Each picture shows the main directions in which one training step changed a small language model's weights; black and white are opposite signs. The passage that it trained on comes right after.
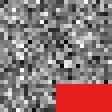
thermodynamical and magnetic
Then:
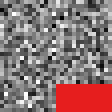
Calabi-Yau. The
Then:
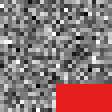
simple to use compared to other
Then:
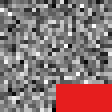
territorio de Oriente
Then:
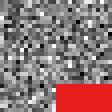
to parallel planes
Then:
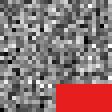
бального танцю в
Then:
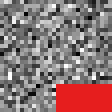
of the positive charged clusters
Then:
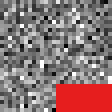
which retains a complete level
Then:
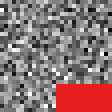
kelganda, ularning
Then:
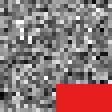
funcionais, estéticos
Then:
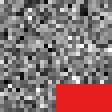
da defesa, seja na
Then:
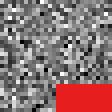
asr o‘rtalarida
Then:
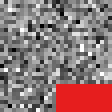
ular uchun umumiy
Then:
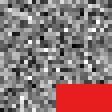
all of them. By way
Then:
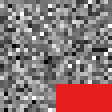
the influence of digitalization
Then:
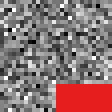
va jamiyatda faol
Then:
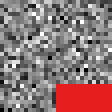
are sensitive to all
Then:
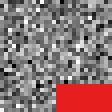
or 46\% of the sample.
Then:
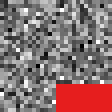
ismiga o'tmish
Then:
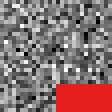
calculated using GRZ without
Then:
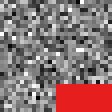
Bloch Hamiltonian based
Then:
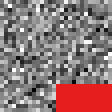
be useful to identify and
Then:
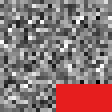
to evaluate the results. But
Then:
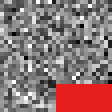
longitudinal thermal
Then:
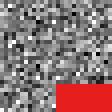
equipment double back
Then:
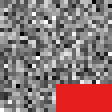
du Biafra a fait
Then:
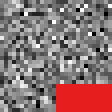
becoming sensitive to the
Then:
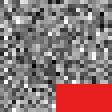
and that the charged lepton
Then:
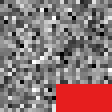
\bfk \cdot \bfr}
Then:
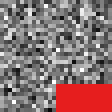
Figura 8: Esquema de
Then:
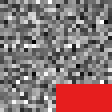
that in the VR condition the
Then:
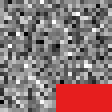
Kondo impurities
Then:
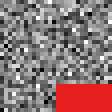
are insensitive to the exact
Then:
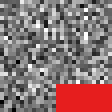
observations have shown that AGN
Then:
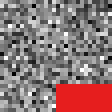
of Medan Denai with the
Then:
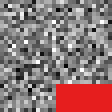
structures were segmented with
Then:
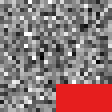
DF, 2 de julho de
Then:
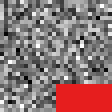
(2024), to assess the
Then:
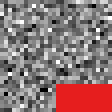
to 3 mag, with a median value
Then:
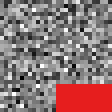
wormhole solutions using
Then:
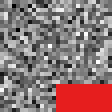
distance of 61 kpc
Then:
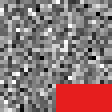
the evaluation of bowel
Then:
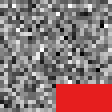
applications such as virus
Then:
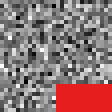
infinite Virasoro
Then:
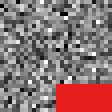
2013). Adicionalmente, uma
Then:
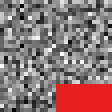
ekor sapi yang
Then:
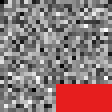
which means that our generalised
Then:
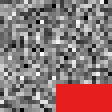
organic chemistry,
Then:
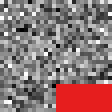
oldin o‘tilgan
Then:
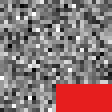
variability of cross-section
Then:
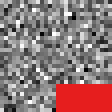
como S orgánico e
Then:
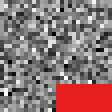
store analysis and existing
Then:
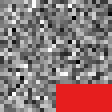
harus mendapat
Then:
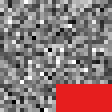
до фізичної
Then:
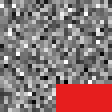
kendine özgü
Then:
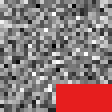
der Ad-hoc-AG
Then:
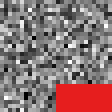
given grid topology, one can
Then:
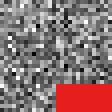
его прежней
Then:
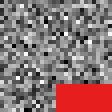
que os poucos erros
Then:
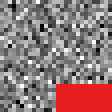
rectangle in Figure 1). In
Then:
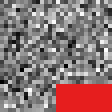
эттирувчи онг
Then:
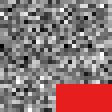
have used, as in our previous
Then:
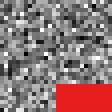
10 times. The left and
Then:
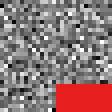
excess entropy and the second
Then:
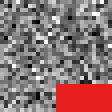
The main question is how
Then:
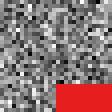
the density variation is responsible for
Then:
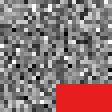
Cliffs, NJ:
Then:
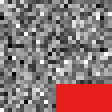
rays (Heilbron
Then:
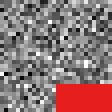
W., Sohrabi,
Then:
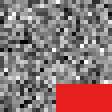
known as probes are
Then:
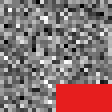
surface, we have been able to
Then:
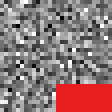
их показатели
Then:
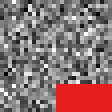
line fluxes measured on
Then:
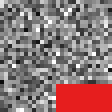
form of the transformations near the
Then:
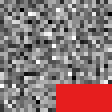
involves several data
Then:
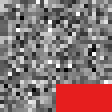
the greatest importance for the
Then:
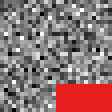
limiting cases of zero phases
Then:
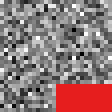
leads to less conservative
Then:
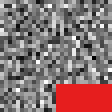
ingredient for species
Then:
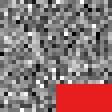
«Der Begriff des
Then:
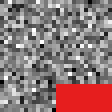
and interpretation. It was
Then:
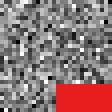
и регионам более
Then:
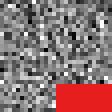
say that after a passage
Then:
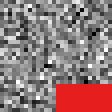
\cmark & \cmark &
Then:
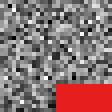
$A$ is the rate of
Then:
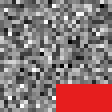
nos EUA”,
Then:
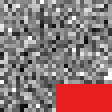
espacios con sus
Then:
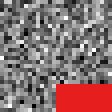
должны быстро
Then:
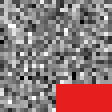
bastaria fazer a
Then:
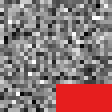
основе, как,
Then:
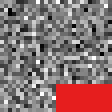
играет важное
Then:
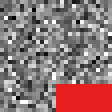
cumple con los componentes
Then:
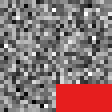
er falsche Personen
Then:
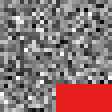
través del tiempo,
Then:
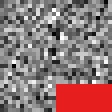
factors, design, working
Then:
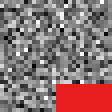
LHC dilepton
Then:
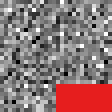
leksik birliklarni
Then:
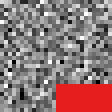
avvalo, qozonda
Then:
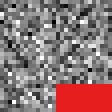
com}. Obviously, the
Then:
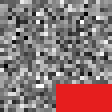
truth is in black,
